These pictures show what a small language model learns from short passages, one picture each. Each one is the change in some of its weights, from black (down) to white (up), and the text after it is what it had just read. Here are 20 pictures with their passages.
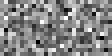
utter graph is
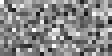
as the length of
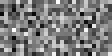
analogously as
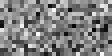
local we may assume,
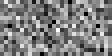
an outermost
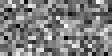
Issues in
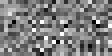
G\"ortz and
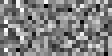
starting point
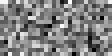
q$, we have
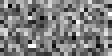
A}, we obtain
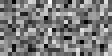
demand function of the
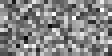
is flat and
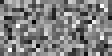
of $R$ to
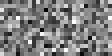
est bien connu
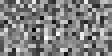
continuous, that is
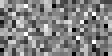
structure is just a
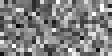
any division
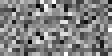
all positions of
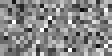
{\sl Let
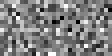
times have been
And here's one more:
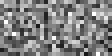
As a final
